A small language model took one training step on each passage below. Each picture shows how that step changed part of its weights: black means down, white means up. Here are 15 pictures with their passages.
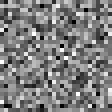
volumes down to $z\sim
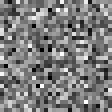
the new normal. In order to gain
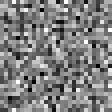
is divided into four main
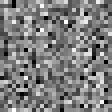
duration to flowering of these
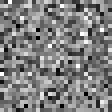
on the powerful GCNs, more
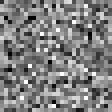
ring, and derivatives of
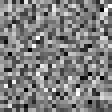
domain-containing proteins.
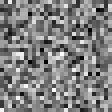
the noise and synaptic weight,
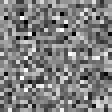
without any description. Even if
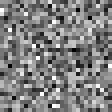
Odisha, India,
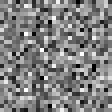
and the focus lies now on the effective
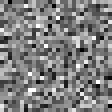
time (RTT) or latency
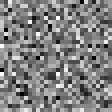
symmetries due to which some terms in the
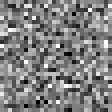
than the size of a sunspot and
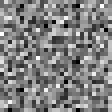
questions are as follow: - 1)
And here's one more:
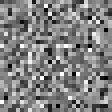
Fig. 3, but with a particular time t
